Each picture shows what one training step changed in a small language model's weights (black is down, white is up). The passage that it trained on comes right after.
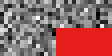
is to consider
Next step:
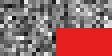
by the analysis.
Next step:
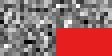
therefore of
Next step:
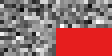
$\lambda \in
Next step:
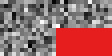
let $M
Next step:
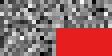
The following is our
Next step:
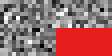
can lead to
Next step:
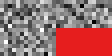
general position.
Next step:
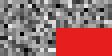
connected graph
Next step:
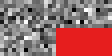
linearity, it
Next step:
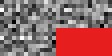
insights for
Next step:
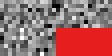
not just about
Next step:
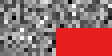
which assigns
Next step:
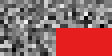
linear isomorphism
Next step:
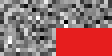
was the subject
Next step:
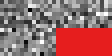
For a more general
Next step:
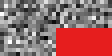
is the role
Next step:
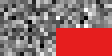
inequality, we
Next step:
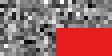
examples of
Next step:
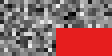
$f$ and
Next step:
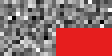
({\it Proposition
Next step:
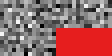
add the product
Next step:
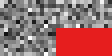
trait loci
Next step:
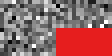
holds for instance
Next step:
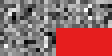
signs of
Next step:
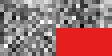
participate in
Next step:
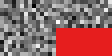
is resistant
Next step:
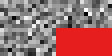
\circ T$.
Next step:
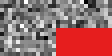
so that the
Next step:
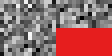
that can be
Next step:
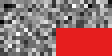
obtain that the
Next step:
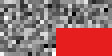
of intervals
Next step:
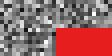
fixed point theorem
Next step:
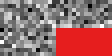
contributions The
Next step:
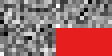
the interval
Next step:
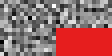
the primary
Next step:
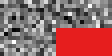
and accessible
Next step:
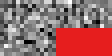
activity of the
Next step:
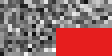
and decision support
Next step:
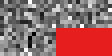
We say that
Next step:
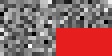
most commonly
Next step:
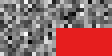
that $L$
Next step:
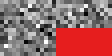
also independent of
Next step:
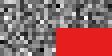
of models with
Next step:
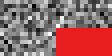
obtained at the same
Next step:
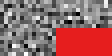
is also a main
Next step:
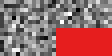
defines the
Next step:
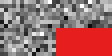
a **water
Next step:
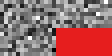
is a standard
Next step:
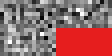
to denote the
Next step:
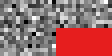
a split
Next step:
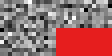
c) The
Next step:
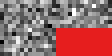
not very
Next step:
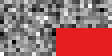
satisfy the structure
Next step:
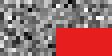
best formulation
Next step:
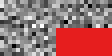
n$. It follows
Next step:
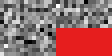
the values of
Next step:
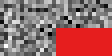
the sense of
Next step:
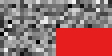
be estimated as
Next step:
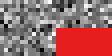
a component in
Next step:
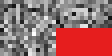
in each well was
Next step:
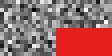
technology is
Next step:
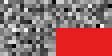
we consider the function
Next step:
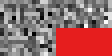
to assist
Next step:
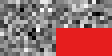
building random
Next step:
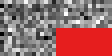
on the local
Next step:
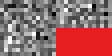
for the structure
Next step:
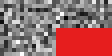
the algebraic
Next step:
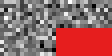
of Case
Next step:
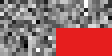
{\em The
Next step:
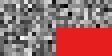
that has become
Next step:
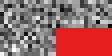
is discussed in
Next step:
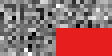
to send
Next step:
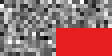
students that the
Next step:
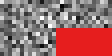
are compared.
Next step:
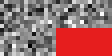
$M$ sa
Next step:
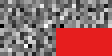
generally finance
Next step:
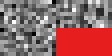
stress condition
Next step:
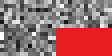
the nominal
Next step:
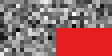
study in the control
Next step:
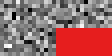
new kind of
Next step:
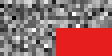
on which side
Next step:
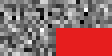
to at least
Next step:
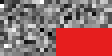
strata of
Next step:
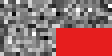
After the
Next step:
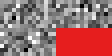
rate, was obtained
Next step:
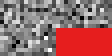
the probability
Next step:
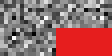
which is identical
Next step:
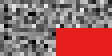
it cannot contain
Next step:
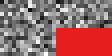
The MBV
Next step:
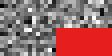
amplitude continuous
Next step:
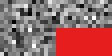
was faster
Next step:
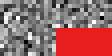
can see that,
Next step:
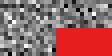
maps derived
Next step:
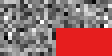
of this work.
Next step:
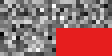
of corona
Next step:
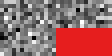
of mind in
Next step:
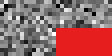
are equivalent as
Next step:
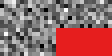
through Graph
